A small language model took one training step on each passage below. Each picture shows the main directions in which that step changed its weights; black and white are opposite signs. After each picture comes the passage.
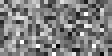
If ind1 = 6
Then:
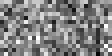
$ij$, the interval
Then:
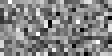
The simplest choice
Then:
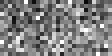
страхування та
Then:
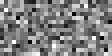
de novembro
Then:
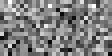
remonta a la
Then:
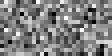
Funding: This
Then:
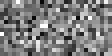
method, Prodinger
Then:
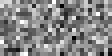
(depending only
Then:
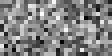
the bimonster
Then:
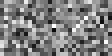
definable groups, due
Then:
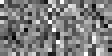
$G$, we can
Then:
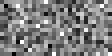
and then prove this
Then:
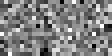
on $V$. Since
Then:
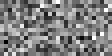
we give information as to
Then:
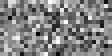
be seen in the graph
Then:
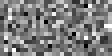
: Univerzita
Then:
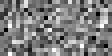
solution of the problem%
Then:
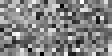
жизни в
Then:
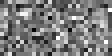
do período
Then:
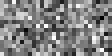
n\leqslant r.$
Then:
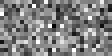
qildi. Ushbu
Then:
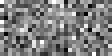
this discussion we would like
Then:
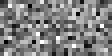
já exclusivamente
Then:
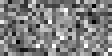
diagonal, lower triangular
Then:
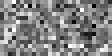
pentru a nu
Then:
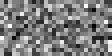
com temperaturas
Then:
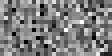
*Assume that there exists
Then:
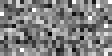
Dra. Ana
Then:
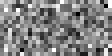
Asosiy biologik
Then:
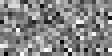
(as well as in
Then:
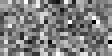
the time window
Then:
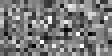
family of paths in a
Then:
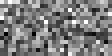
is a closed locally finite
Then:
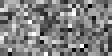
merely by a permutation
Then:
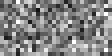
*The Thomistic
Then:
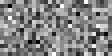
were associated with this change
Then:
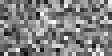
X \) there exists a
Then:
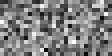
is the fiber of the
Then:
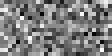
ta‘minlash va
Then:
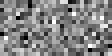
with deformed
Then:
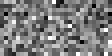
of the people
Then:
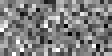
More complex constraints have
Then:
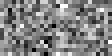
remarkable fact here is
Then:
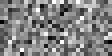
of structured matrices that
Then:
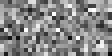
у контексті
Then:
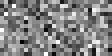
each $x$, the
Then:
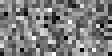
I достигал
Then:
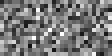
hám emlew
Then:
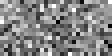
с различными
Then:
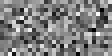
faudra regarder
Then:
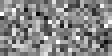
situación provoca
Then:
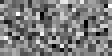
resources of
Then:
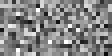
est marqué par
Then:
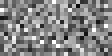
la estructura
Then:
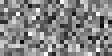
allowing me to
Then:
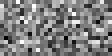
is sharp.
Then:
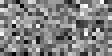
Barat dengan
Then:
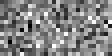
highly scalable,
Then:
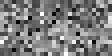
para a apresentação de
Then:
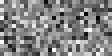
pela pandemia foi
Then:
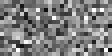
una buena política
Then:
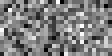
piață în
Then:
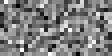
of polyhedral
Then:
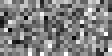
the solution of the
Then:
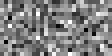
/members der
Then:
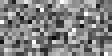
in the spectral theory of
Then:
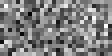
the cycle. Moreover
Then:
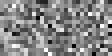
Suppose $L$ is
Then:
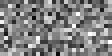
actors to
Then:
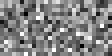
lattices satisfy the
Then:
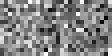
lemma follows. \qed
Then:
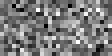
Si l'on
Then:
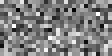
error reduction methods are
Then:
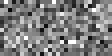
by boundedness of
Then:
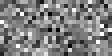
spacings from the
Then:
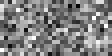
Then the following are
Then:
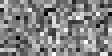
et 4.5 que
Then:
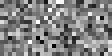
context, we will simply
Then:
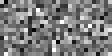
presidente da
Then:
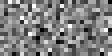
has formed before.
